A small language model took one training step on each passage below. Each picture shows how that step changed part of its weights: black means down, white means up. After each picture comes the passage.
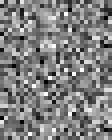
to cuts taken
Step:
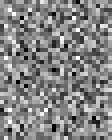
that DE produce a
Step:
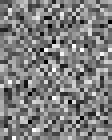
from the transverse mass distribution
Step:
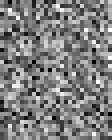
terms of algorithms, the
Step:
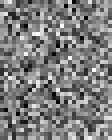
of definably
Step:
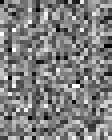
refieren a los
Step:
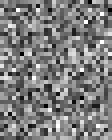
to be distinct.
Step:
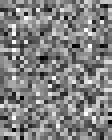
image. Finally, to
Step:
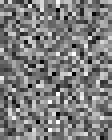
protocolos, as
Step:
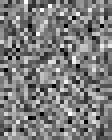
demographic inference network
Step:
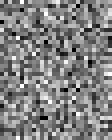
constants or nulls
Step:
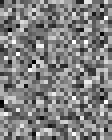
unaffected by a
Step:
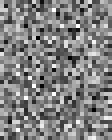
redefine the generators
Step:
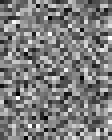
estimating this I/O
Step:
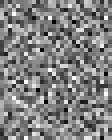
connected by~$D$
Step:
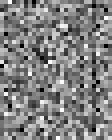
veure aquella
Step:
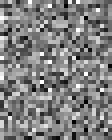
degeneracy of
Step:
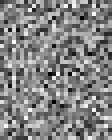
are in Tab.
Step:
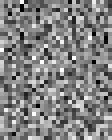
$t$ is the
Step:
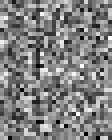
sanatı denen
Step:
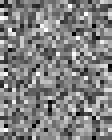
Galaxy based on
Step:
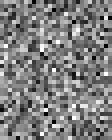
have been carried out
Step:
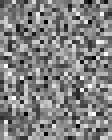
the static sets in the
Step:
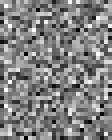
сўзи эса
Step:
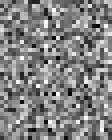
geografiya fani
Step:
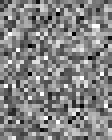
oiladan boshlash
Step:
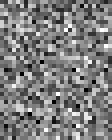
u)(\nabla v,
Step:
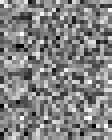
его роли в
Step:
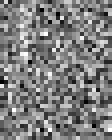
possible Kronecker
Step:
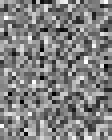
el cimacio
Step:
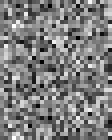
the state space (where a
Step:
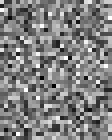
specific class of selection
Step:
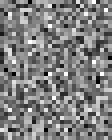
on the spectrum, as well
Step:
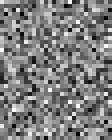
lemma is an immediate
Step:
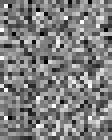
individual separated
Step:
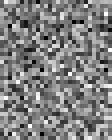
points are the noninjective
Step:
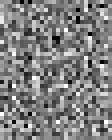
se sobreexpresa
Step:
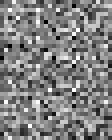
à política nacional
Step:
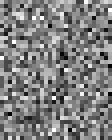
stems from the fact
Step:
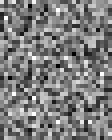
(also radial
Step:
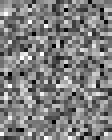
previamente se há
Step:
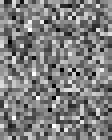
maximum of the resonance
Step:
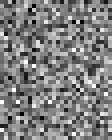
describe the formation of
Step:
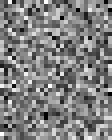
amalgamation. We
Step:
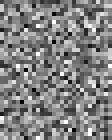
simulation. The dashed
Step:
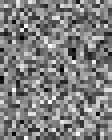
for almost all $s$,
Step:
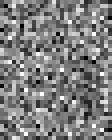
set to 0. The
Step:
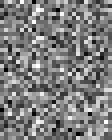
em resposta a
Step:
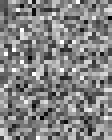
a CNN block. In
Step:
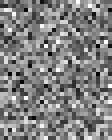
present theory is identical
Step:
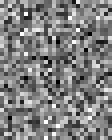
wink is detected
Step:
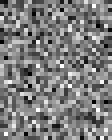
following theorem, where only the
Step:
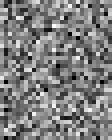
amount of correlation
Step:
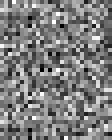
taking the real number
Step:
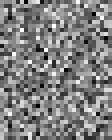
the driver of
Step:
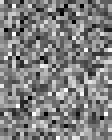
in agreement with
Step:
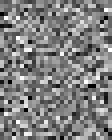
the lowest gravity
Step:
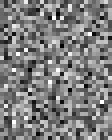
distinguish between an
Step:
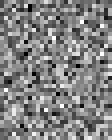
component (adapted from
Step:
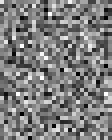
of radiation. Thus we
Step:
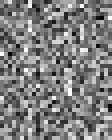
erg groot.
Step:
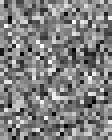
we have some theoretical and
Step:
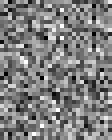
profile, we construct
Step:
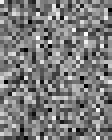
think about finding
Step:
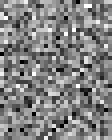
[8], последний
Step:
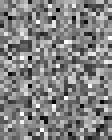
и часто в 20
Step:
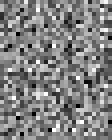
singularities in the
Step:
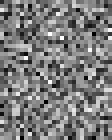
sufficiently negative, this
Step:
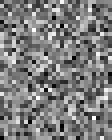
large $N$-limit
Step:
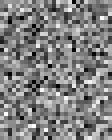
análise da
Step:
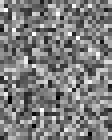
discuss the phase diagram of the
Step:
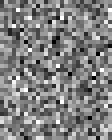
near end wall. The
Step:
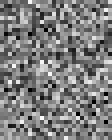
when approaching the critical
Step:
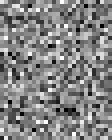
por raça,
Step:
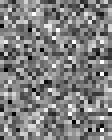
these well-defined objects
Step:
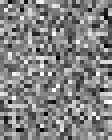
one round trip:
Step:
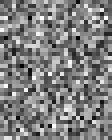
loaded for the
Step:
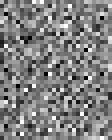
AI as correctly
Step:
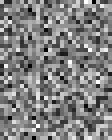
more commonly considered
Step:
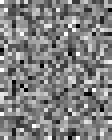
себе также
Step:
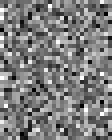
accuracy does not
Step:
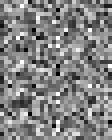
територій в
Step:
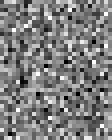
it does not preserve
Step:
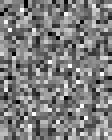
diri itu
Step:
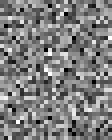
is known that dimer
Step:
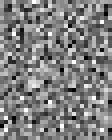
$c_n$ and
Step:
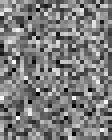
terms of the gradient
